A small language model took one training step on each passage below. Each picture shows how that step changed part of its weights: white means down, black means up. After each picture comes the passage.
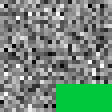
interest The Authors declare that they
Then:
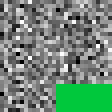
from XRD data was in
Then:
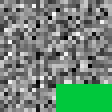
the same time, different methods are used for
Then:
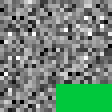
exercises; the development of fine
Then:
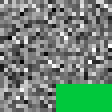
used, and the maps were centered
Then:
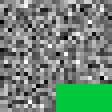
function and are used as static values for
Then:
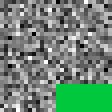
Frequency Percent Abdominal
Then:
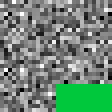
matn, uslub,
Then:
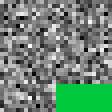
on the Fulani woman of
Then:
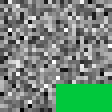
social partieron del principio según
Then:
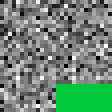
Lakshmaiah College
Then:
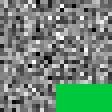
constraint-based models is lacking,
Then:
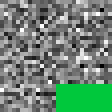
establishing the identity is to ensure that only
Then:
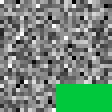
tilkiler tat basqan
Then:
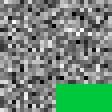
creating variety. Key
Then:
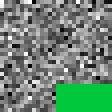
International University in Tashkent, Uzbekistan
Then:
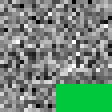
transistor (TFT)
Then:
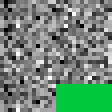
Base Organization CSO Civil
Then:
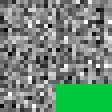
de forma comparativa, de modo que se
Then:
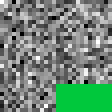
There is remarkable progress in the application
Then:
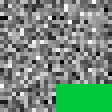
bolib, yozuvchining
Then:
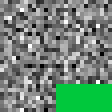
due to their impact on the ability to perform
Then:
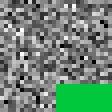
davridan reproduktiv
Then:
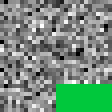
ello, se han investigado técnicas como
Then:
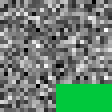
Lysenko // *World of
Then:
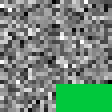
geometry. Applying Theorems
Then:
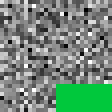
auparavant. Les
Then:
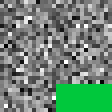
clean feed and high operating costs
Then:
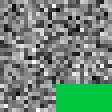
the ongoing COVID-19 pandemic where
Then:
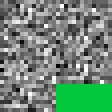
da temperatura nas propriedades da
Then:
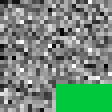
tributo di preghiere e
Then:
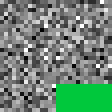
to be SE9 slewing
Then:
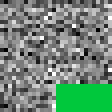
europeu um referencial de alternativa
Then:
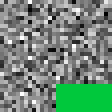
as evil beings. They
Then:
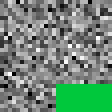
che ha portato al rinvio
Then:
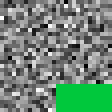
oral infectivity of NPV
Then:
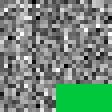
their concomitant potential effect was not
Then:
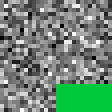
back, leg and left abdominal
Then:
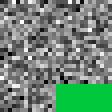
toda. E a mulher sempre
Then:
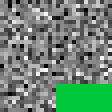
soap but contains combination of herbal
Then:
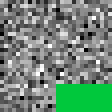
peers. He hides his internal
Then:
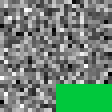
been decorated with 0.5 –
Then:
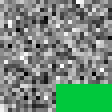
до 30 В эффективность
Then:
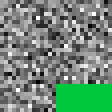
qo'llash deontologik sifatlarning
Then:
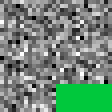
регресії, які в
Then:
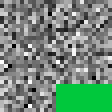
Automated Mobility GA
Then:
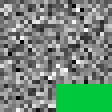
asociații². Bolile
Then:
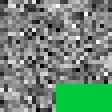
cultural accessibility. Further suggestions
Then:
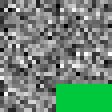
hand, branching angle seems
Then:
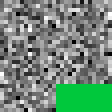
time schedule Understanding the
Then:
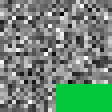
protocol is starting to run out of energy
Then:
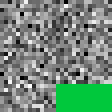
“Strengthening fibre/matrix
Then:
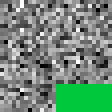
This implies that null hypothesis is
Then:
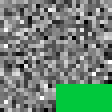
of such a requirement, it should be
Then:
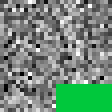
cumprir as obrigações
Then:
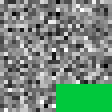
estrutura de proteção ao meio
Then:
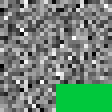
years and 6 years. (4) The
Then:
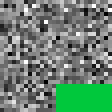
la indeterminación. Sea
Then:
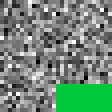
preparación de mezclas con
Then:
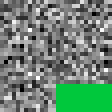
soaking in spore solution of
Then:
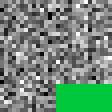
research team followed the Gioia methodology
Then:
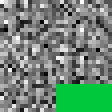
o'quv jarayonida foydalanish //
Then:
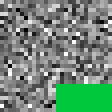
Oswestry (ODI).
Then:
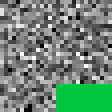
order to prevent a passive or active
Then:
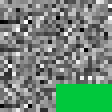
su tendencia, cuando se conoce
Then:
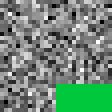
moralidade na administração, servindo
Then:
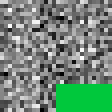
Babamuratova, N.
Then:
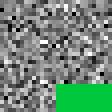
the change during TAN entry, but
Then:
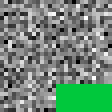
main components of credit process in commercial bank
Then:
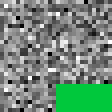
do not have to answer any question you
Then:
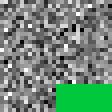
Pada indikator keruntutan
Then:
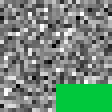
posts were generated across three batches
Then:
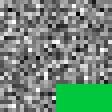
involved in this experience have not only built solid
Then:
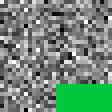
Pazarlama Etiği
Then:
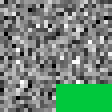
Ona tilidan muammoli
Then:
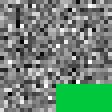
ґрунт різні
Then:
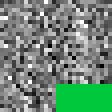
protection and effectively sell this information to insurance
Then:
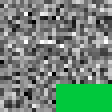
with management, as an intermediary who
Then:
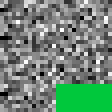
by prior funding from the Global Carbon
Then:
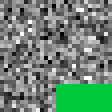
rate control is shown in Figure 2.
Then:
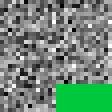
de su uso en adjetivos
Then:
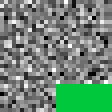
in the studied alloys are pitting
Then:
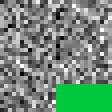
en la propia sentencia. dentro del
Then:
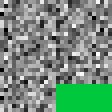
En definitiva, debe ser capaz
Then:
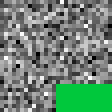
basis for document-driven quality
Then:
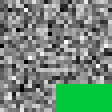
systems in the recruitment system generally
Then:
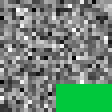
tradition of open access to research data in
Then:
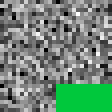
viscometer stromer. *Journal
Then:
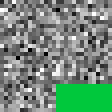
of enforced return In this paper we
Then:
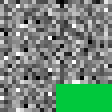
ROLE IN PATIENT
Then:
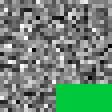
applied to three strabismus
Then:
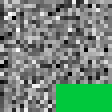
people was defined as the collective philosophy of
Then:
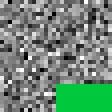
Polaroid camera, 3D paper
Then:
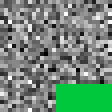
Campos, grande parte das empresas
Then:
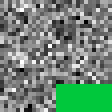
of passive corruption. The
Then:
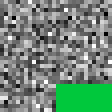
cross members, the plate dimension of the
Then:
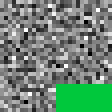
of the morphological evidence with
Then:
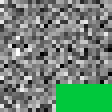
pp. -). Sage Publications
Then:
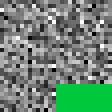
nizolari, tovar
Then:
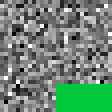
on their mRS. 80% of
